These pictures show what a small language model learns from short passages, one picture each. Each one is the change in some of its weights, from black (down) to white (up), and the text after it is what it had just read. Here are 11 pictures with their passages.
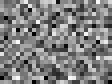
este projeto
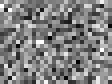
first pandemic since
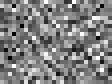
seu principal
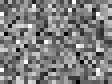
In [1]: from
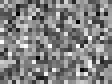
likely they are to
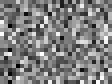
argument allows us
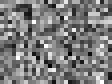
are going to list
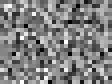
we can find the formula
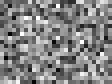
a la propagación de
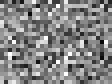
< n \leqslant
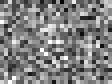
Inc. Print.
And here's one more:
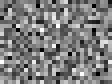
\end{eqnarray*} $$
